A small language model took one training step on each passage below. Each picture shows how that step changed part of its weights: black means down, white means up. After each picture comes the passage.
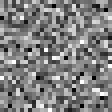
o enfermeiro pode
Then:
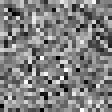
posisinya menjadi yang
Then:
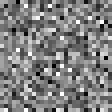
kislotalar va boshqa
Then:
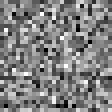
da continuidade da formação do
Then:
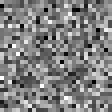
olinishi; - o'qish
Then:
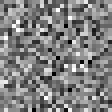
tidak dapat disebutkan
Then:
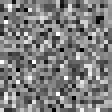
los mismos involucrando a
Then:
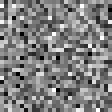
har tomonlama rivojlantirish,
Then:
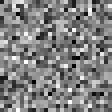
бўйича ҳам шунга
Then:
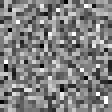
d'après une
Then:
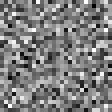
Calar Alto. Jose Maria
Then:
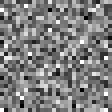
o processo de operação de
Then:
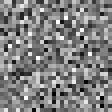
verbal e valorizam as
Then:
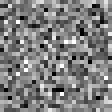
digital que atentan contra el
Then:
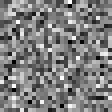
salomatligiga salbiy
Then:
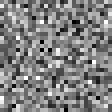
del neoliberalismo,
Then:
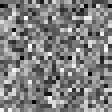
en que la salud constituye
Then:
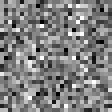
процеси в кістковій
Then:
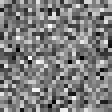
transcripción de esta
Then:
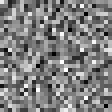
махсус билимлари
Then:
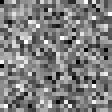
Yangi metodlarni qo'llash
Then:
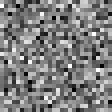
визначається рейтинг
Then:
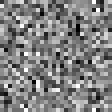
bir anlatı stratejisi
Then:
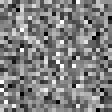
назоратни амалга
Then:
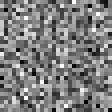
Deutsch erhältlich
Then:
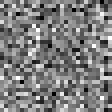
permukaan menggunakan
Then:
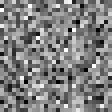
принимает временные
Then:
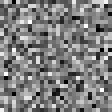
каким образом явление
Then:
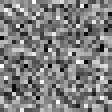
3 Jabatan Fungsional
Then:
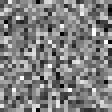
bu tarixiy hodisa
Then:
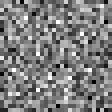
Погорельский И. В.
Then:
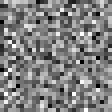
қол жеткізу
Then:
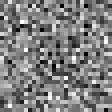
yang ditunjukkan I
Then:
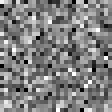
унинг ҳаёт фаолияти
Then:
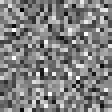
7 2 Einleitung 8
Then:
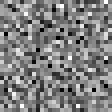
jamiyatdagi o'rni va
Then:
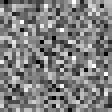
parte de las escenas
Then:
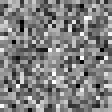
Strassen und Politik
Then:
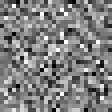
altos de PaCO₂
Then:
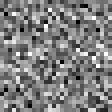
resulted in an increase
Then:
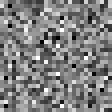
și spaniol. În
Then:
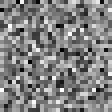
„пационално исправне
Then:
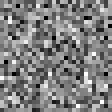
munosabat bilan, reklama
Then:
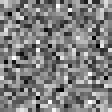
– proteção ao trabalhador em
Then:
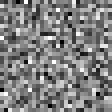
nieuwe manieren van
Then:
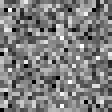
займали однакове
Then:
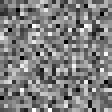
en nødvendig del af
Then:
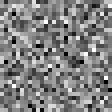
va Hamza esa oʻzbek
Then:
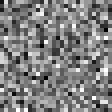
ma'lumotlarga kirish
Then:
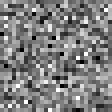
: "Software
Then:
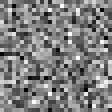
applied to research processes.
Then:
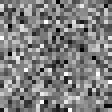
aos estigmas tribais de
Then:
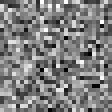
tarde. As outras duas
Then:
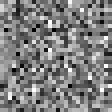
Visuelle - Ivan
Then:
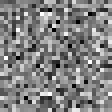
market populated by
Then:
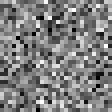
etishiga ehtiyoj
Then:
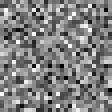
1. Tahap Persiapan
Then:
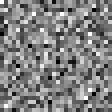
касательно экономики, когда
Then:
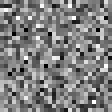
dan batin, bertempat
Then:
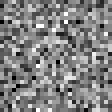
целом проявившая
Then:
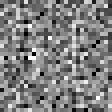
a \cdot b \cdot
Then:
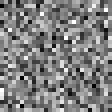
harorat va boshqa omillar
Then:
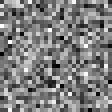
variando em intensidade e
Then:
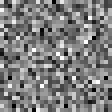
г жовчних кислот
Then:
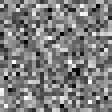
innovatsion pedagogik va axborot
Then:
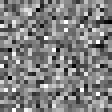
условиями жизни и
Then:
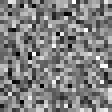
of civil law research (on
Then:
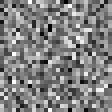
A., Li, Y., Jiang
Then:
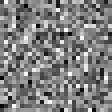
qo'shilamiz, chunki
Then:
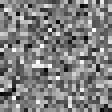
uning his-tuyg‘ulari
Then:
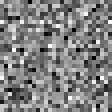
отдельные рамки и
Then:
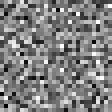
Cultura, asegurando que los
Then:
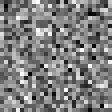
penale²². Așadar,
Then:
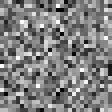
inson umrning o‘tib
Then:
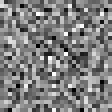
el Apartado 2 de este
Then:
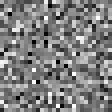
- Prontuário digital; -
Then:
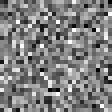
determinate ectopii cu
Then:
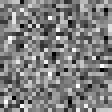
», qui mettent en
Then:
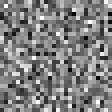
Bakony term. tud.
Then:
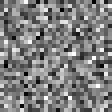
вклад автора: -
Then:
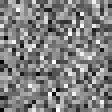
Ravnu goru.⁶
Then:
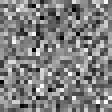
Diolah Penulis Pada
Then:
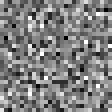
beleggingsbeleid op
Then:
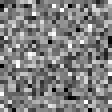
concedida através do
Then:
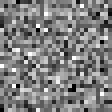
la question de recherche
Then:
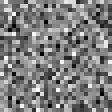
población de empleados,
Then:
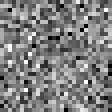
enforcement of International
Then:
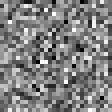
werden. Es SOLLTEN
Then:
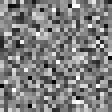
dori-darmonlar ishlab
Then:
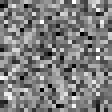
avtomobillardir. 2001
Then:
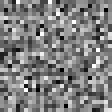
дамламалар тайёрлаш
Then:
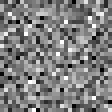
рівень запасів,
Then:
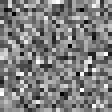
*Information Systems Research*,
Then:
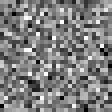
se tiene un modelo adecuado
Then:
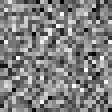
второй компоненты, также
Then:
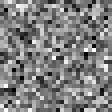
*Phys Med Biol*
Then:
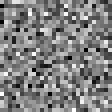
tatbiq etishimiz asosiy
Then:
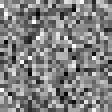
познавательной активности.
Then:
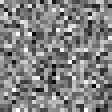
valorarán en la siguiente
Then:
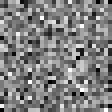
envolvendo o comitê de
